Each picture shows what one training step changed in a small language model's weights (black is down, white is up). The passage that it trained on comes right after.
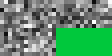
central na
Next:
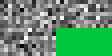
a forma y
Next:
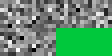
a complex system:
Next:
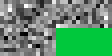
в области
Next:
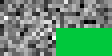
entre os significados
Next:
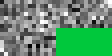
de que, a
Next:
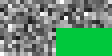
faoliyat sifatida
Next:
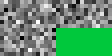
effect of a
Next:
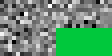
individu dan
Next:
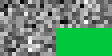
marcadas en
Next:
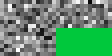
на даден
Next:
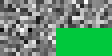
objek penelitian
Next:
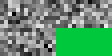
Case of
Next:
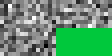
momento in
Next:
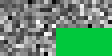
en día
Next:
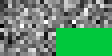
e aplicação de
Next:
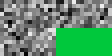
in Science,
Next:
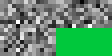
людини і
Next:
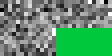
sobre este,
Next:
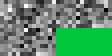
в процессе
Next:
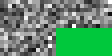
institution was
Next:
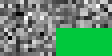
caracterizados por
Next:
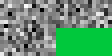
a key
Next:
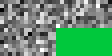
sensores de
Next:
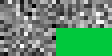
de mission
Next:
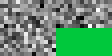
eng katta
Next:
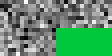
la cual
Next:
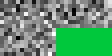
R. et
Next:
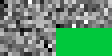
integration of
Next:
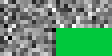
the subject
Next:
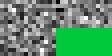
управления и
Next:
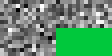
de quem
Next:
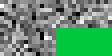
antar aktor
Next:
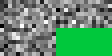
e à saúde
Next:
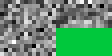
medição deve ser
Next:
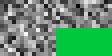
los encontramos en
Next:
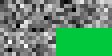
These last
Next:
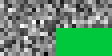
dados confiáveis
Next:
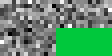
the Nakh
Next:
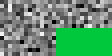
auxiliar os
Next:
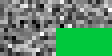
the history of
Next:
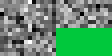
adayları da
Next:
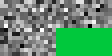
del disturbo
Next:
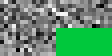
the standard
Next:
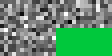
explores the
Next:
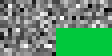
aka ham
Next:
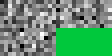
ser humano tem
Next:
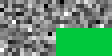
foram elaboradas para
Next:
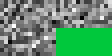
which were
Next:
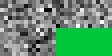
e níveis
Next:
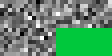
не лише
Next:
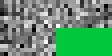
doet voor
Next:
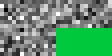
не всегда
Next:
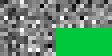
La construcción
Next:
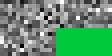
of the organism
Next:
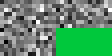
the author's
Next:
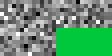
как мы
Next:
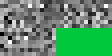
distração ()
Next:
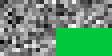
hata ve
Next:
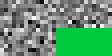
dan merayakan
